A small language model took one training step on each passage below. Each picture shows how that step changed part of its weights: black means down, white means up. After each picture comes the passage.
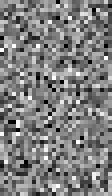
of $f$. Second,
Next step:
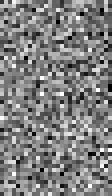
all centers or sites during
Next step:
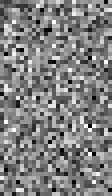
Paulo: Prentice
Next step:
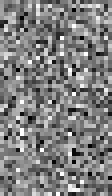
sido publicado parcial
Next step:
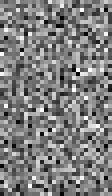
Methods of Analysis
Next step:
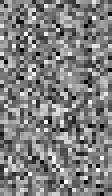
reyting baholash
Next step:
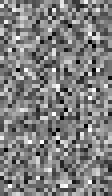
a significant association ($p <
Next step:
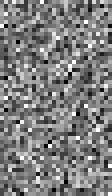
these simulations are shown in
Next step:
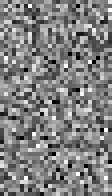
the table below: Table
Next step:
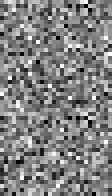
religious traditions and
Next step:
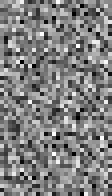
Servisy shtuchnoho
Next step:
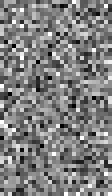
DR 3: If $-\varepsilon
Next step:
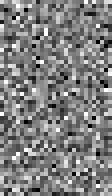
Section~3.3). Then,
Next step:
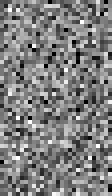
to enable support artefact
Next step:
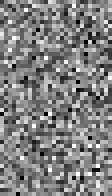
the CII savings of the
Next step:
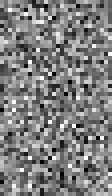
gap by proposing a
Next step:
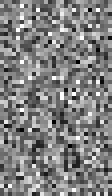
reliability; - 3)
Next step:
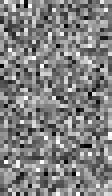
students through the implementation of
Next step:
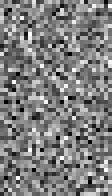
stated above, data about IAS
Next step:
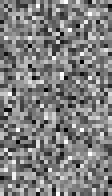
подложку до 10
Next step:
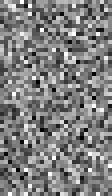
work atmosphere with
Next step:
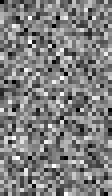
alimentar estudado sobre as
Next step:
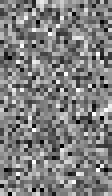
time signature annotations with
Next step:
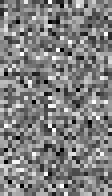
Lacerda Mendes.
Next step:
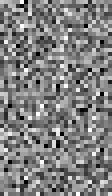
operators as well as standard
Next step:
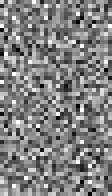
ANM, PARCS was
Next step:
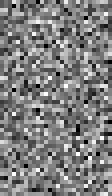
for every $r \geq t$.
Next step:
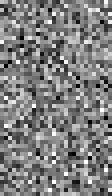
\end{equation} and when
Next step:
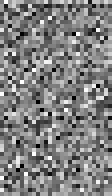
partition theory and study it
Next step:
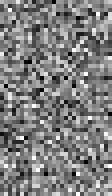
the right sampling method at the
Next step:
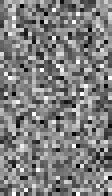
assessing the bone marrow
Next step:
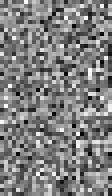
all elements of $\BB$ are
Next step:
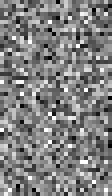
of $Z$ but also of
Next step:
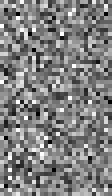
Variáveis aferidas
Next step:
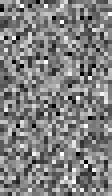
de Física, Universidade
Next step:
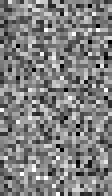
GÁP ARQALI
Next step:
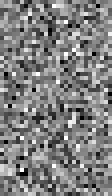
mavjud jamiyatning
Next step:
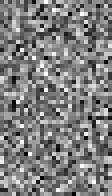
$kV_4$ will give
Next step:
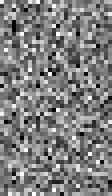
tinchlantirish uchun
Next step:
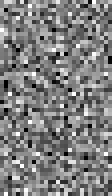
Performance Review*
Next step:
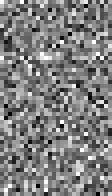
kengaygan. Eski
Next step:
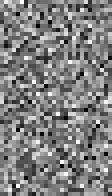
capital activity, particularly in
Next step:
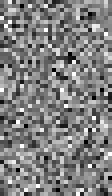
darea de mită,
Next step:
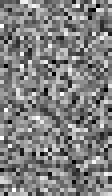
Clifford algebra, so
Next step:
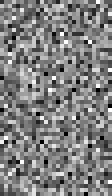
from month 12). Twice
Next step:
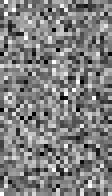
concentrations (0, 1,
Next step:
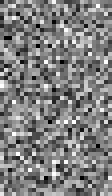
Thom Hartmann,
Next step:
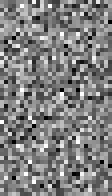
the twist ratio 4 and
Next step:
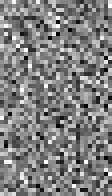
Yerleşim Yerleri
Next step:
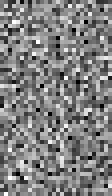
von invaliden Eingaben
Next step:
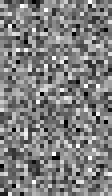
unproven the claim that
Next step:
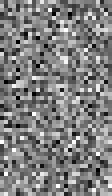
see the right-hand side
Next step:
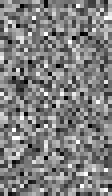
Consequently the additive
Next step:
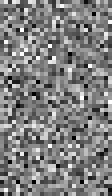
muncul gagasan
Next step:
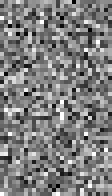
structure (imbalanced
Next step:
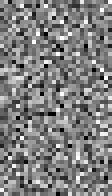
issues des rapports
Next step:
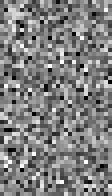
jumlah wilayah
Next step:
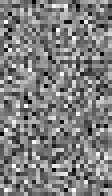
of this study indicate that the
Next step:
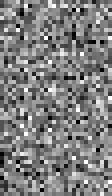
fine needles of sterol
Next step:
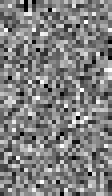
have several issues for more
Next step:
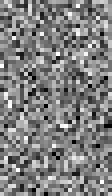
scot în evidență
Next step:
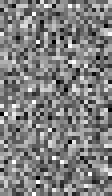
antibiotic was Tablet
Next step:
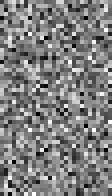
adoption rate compared to
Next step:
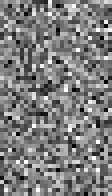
\State{$\widetilde M
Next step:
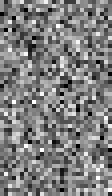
a compact polyhedron.
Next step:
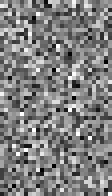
data, we constructed an
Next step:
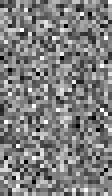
sense negative; for
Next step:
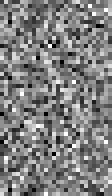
talim tarbiyasi
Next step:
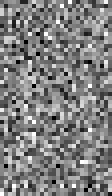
acestei abordări,
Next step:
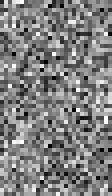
includes the solution of four
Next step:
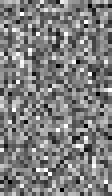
$T$, the corresponding monomial is
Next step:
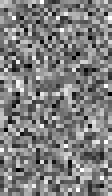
up to concordance. To
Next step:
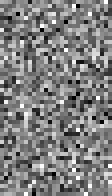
the Almaty Tower in the
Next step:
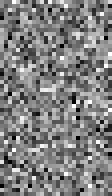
in order to drive the
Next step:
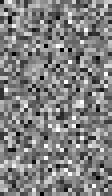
ISAAC conference
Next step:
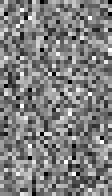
brookfield viscometer
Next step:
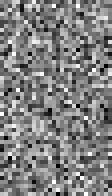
\alpha}\sin x &
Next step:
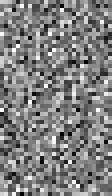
où la mobilité
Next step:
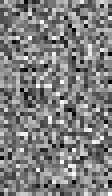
are natural equivalences of
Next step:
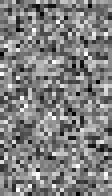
submanifold of the base
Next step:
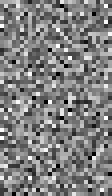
When $k\ge n$, we
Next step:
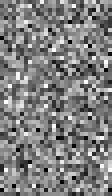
In this context, traditional
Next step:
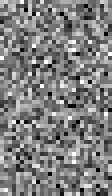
results, in this paper we provide
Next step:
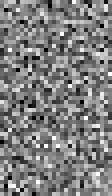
are indeed equal to each other
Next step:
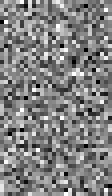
immense need for social security
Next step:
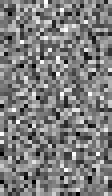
$A$ is defined by \[
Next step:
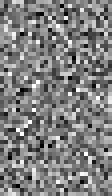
finished the fabrication?
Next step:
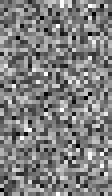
is unknown that whether
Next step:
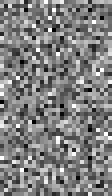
motion, due to the contribution
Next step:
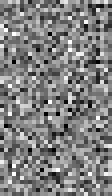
$v\in\mathcal V$,
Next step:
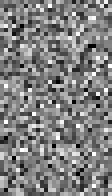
Ms. Shailja
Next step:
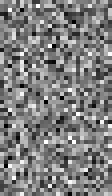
retina hardly
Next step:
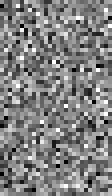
continuous fiber reinforced
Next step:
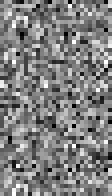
Notice that the third
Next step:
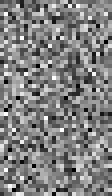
ethics education is open to
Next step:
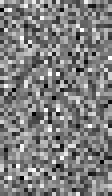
and the Data Lake /
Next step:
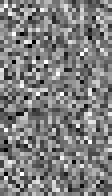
identidad. Mitos y
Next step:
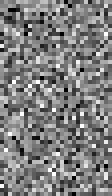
Thus, with the help of
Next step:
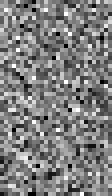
forma automatizada dos
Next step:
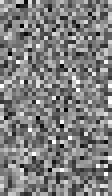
ta'sir qiladi.
